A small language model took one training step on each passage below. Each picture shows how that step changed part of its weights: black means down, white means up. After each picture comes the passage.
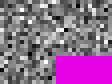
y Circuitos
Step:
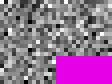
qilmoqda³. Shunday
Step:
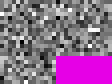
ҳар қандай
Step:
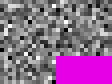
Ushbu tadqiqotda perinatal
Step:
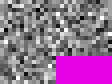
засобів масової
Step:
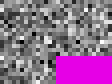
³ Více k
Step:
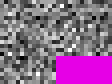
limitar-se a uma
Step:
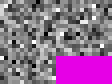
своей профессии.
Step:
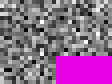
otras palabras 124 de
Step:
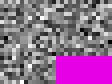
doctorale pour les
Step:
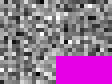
va malakalarni shakllantirish jarayonida
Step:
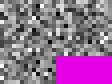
district of the
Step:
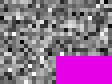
0$. Capítulo 3
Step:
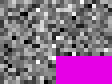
seu país, ter desenvolvimento
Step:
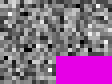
respeito do tema.
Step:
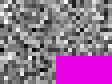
древней народной
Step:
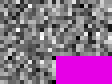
de esta tecnología, como el
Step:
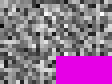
și libertăților
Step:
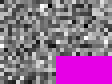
de história e cultura
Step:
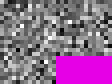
consulta preliminar,
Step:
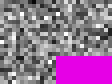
vaqt davomida
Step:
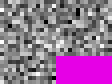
va geometrik fikrlash
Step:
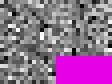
os envolvidos, como
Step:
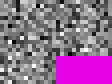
*bar, film,
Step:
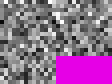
у бажанні
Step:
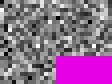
dihasilkan $=
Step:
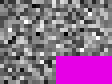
оценки может иметь
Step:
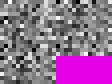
که به‌صورت
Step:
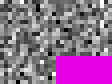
del paramento murario
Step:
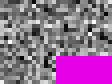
niet gelukt te
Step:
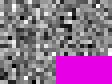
iboratki, ul
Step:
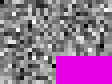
que compleixen els
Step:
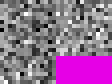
masalalari” Zamonaviy
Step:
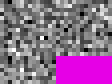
participação da comunidade na
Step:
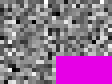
garantiu novos direitos
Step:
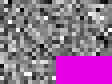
shakldagi o'qituvchi
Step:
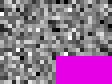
ІоТ потребує
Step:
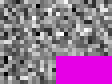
evaluated using histological
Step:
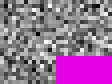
lingvistice și de
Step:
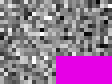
tasvirchilar va boshqa
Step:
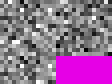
kelishi uchun zamin
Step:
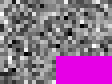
в молозивном
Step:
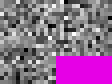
el uso de las TIC
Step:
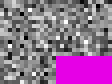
wie Sie Ihr Data
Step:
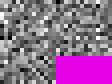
у школьников с
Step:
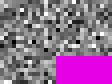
Médica Secundaria
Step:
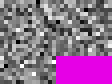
that accumulates
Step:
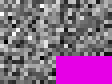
aspectos de política, la
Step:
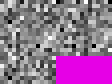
organizacional. Por outro
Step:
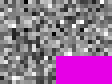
и умений, необходимых
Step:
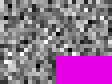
muncul dalam berbagai
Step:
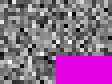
aynı zamanda farklı
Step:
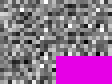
а быть или не быть
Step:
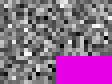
Önemli olan,
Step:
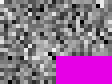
ko‘rgan ayollar
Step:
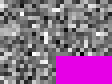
Conforme gostava
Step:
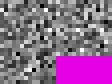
Halal certification
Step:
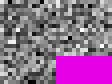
de la complejidad y
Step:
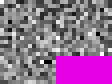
oradan ko'p
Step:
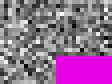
bo'lib, ularning
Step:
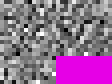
e/ou serviços). O
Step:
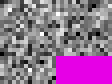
якостей, які є
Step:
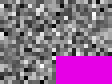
a cabo y poder
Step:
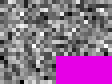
diferença estatisticamente
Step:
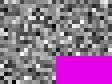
sunt maleabili pentru
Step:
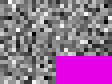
profissional de Educação Física
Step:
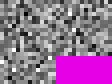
sentido” a través de
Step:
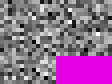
custos por componente
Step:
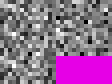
ATO GP Nº
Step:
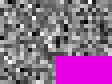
using the Patent
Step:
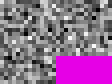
dapat ditolak pada
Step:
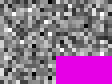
yuksak mahorat
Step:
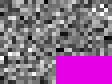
inserção de exemplos
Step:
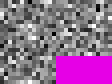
JORIY ETISH
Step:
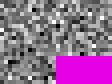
зависят от
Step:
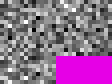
etishga qaratilgan maktabgacha
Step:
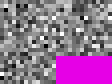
tamazight du
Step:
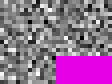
the courage to
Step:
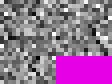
with flattened
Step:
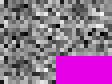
davlatlar ta'lim
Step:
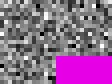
працях І.
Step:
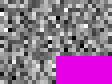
يتم إصدارها
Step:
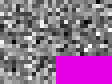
conceitos e práticas em educação
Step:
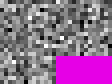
Tadqiqotlardagi tajriba
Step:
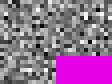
Hamkorlik Davlat
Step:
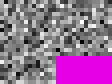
nessuna determinazione
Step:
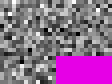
indígenas, valorizando
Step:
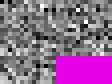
*Dokumen Visi
